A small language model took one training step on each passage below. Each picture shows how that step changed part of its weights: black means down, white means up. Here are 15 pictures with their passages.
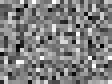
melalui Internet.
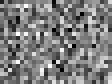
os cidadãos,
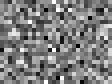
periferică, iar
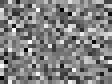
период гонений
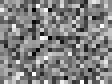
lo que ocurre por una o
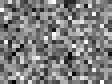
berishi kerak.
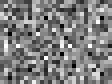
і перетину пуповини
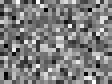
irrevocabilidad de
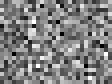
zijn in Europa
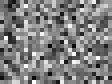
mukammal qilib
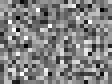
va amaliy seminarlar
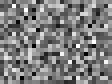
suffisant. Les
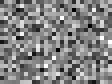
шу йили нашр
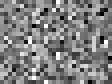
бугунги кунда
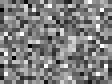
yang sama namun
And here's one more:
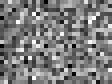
necesariamente poder contar
